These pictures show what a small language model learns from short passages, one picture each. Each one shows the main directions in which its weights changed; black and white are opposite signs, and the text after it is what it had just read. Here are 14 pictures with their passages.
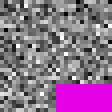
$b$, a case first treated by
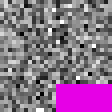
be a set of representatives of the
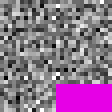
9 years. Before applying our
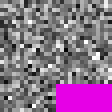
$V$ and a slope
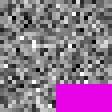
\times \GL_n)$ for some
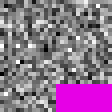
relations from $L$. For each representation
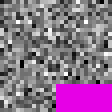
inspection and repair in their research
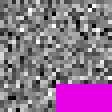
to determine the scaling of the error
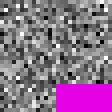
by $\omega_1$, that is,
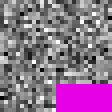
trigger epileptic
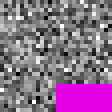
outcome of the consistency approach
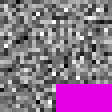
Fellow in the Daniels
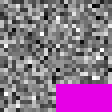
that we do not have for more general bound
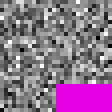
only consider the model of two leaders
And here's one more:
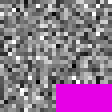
\end{equation} Then it follows that
